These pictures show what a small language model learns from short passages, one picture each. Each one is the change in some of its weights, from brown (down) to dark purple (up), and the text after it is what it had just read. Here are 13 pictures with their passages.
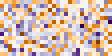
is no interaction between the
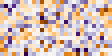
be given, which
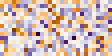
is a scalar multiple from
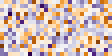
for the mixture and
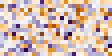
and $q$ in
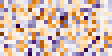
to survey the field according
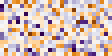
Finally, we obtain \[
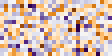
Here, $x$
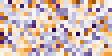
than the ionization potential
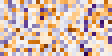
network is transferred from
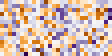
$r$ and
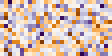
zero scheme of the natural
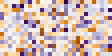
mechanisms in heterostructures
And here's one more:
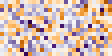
range communication, parallel
